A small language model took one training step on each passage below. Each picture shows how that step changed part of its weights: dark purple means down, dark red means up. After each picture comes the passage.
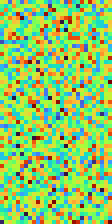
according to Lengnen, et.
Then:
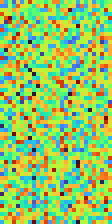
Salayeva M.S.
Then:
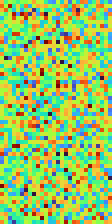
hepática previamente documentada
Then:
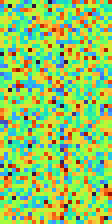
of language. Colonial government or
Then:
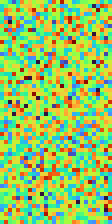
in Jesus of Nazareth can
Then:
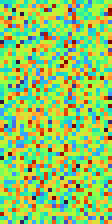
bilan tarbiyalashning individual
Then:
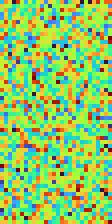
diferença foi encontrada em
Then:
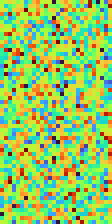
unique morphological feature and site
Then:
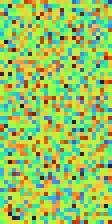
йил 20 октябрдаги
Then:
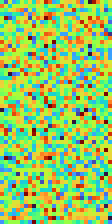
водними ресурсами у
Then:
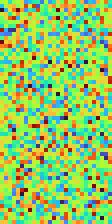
cell. Thus, to increase their
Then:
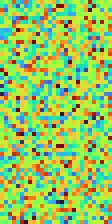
time, the results of treatment improved significantly:
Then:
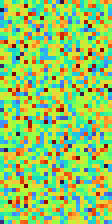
Facilitation of care by religious
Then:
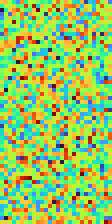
Thickness", *Journal of
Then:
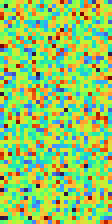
A preliminary study of bird use of
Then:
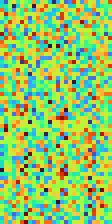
for the performance evaluation of breast
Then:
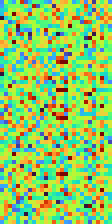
with the relevant questions on how and what
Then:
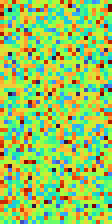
em termos de adaptação, o que
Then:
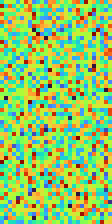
VERSIÓN DO
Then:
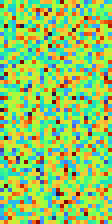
o'rganilgan harflarga qo'shib
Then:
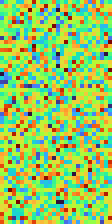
have penetrated to the 327
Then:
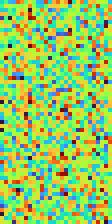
for 72% and 46% of the
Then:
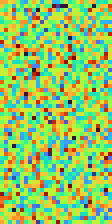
atingir uma melhor compreensão
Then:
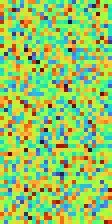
given in the dictionaries. The
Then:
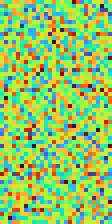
опрацювання понятійного
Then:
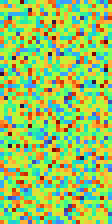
23. Tkach SM,
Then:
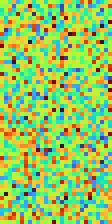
primvicepreședinte al
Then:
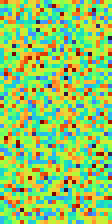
Correlation 'r' 1
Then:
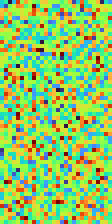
Wait time to get tested.
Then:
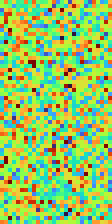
es bildet sich eine
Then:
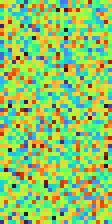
immunodepression [7].
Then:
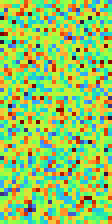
160 Французька та
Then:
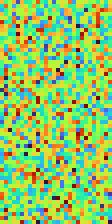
Agro-ecosystem is very complex
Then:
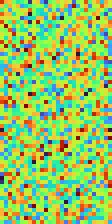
Eurasian journal of academic
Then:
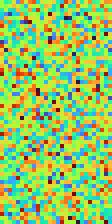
ciego ante las necesidades de
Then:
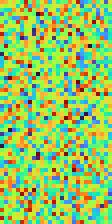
страхования вкладов
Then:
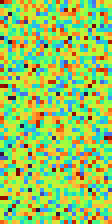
Scimago Journal Rank
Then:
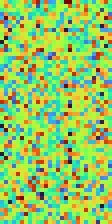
Cero (0) puntos en la
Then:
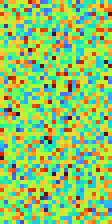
and piezoelectric
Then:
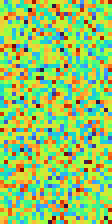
organic carbon, nitrogen,
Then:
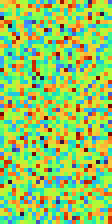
maritime industry is gradually
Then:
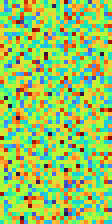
ham bor: texnologik jarayonning
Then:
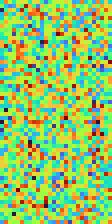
not? (2) Children's
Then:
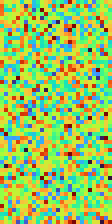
vejo como só mais uma, mas tem
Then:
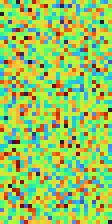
stage. Drought stress occurrence during
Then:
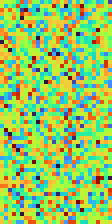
ishlashi strategik ahamiyatga
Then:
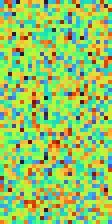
Above is a Venn
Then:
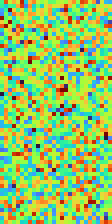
of sector for investments There are
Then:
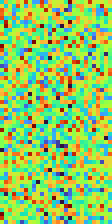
the prime natural numbers which are not
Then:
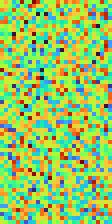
of GDP), X_{it} is
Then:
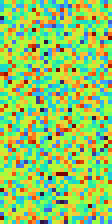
und Stellen, die anderen
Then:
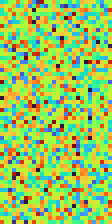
mereka untuk mempelajari dan
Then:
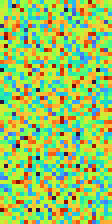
of fuel subsidies? -
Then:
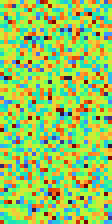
тилига форс-тожик
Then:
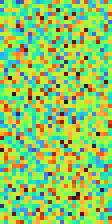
va Qilichniyozboy
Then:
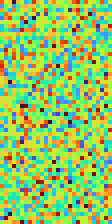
al URSS), V.I.
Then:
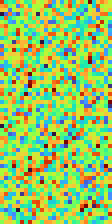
to'g'ri tanlashi,
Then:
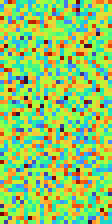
recognize the socio-economic
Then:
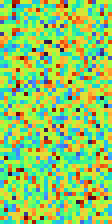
the field of open data in general or specific
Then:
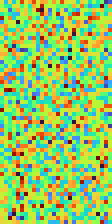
composta por 2 administradores e 7
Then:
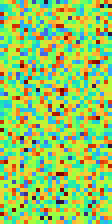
of individuals possessing those sensitive
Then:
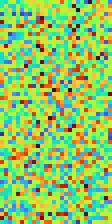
kompetensiya ijtimoiy
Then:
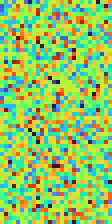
shaxs sifatida gavdalanadi.
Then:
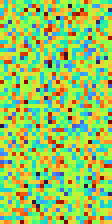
application of the principal instructional management
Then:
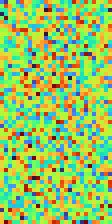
en sus “excentricidades”
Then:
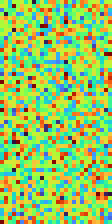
2. Performance as compared to
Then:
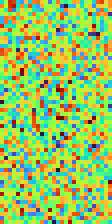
way the landscape is used and
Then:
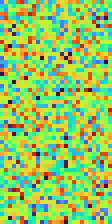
1 mA cm^{-2} and the
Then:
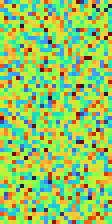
по положенню реформи
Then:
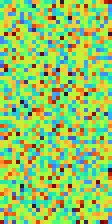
umfassende Bewertung
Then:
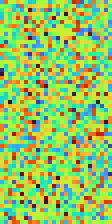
рядом препаратов
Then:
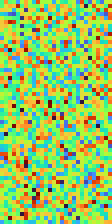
yarn bending rigidity of
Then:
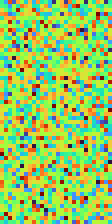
району на 20,8
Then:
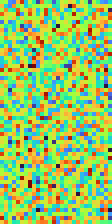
interval Z was set at 95%,
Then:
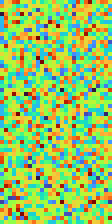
ravine basins. Fig. 2.
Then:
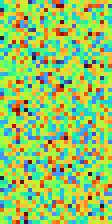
factors causing stress among the teachers of self
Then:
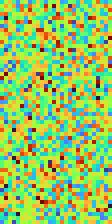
enfoque dado pela
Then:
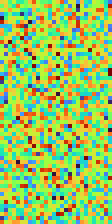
ijtimoiy ehtiyojlar
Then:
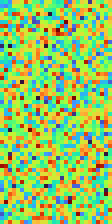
a response rate of 66% [11]
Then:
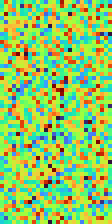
determined during the production scheduling
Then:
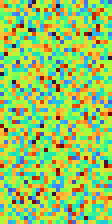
longitudinal and mixed methods studies that
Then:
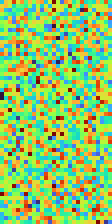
groups of academia, government,
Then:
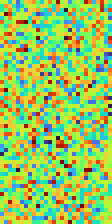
any equivalent poetry corpus
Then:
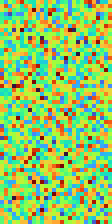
manager CIMMYT
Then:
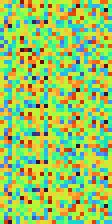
L H M L H M L CG
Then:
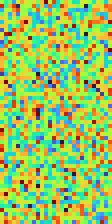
5 anos nas demais bases,
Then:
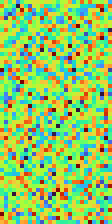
olho com força; levantar
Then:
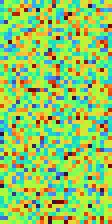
hash of the previous block, and the
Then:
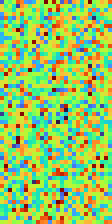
above, the design of a combined machine
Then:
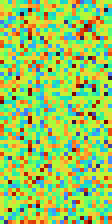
и др. Диоксид
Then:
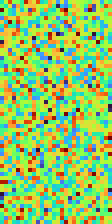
the data has been loaded, please
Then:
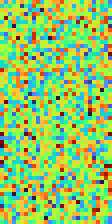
efficiency. A crucial performance indicator in
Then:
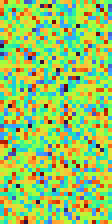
dedicated towards animal bite
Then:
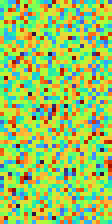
structures. (M24) The
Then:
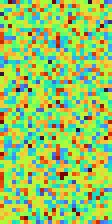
and then deposited on a holey
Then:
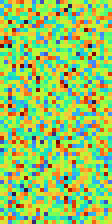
earthquake occurred the
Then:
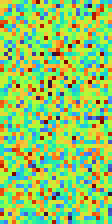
normas processuais; e, num
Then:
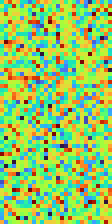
characterizing by high plasticity and strengthening
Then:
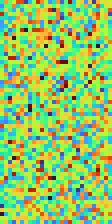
and programs must emphasize their
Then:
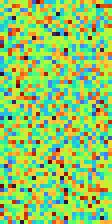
with $T = 64$ on a single
